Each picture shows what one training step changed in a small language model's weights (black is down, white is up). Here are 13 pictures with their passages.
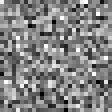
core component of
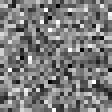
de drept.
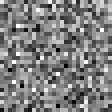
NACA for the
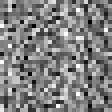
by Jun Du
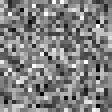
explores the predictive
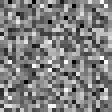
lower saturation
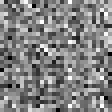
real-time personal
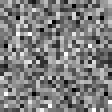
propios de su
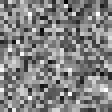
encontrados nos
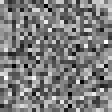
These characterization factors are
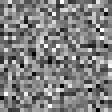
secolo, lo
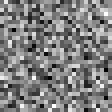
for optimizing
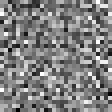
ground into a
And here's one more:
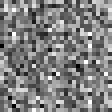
of MRONJ
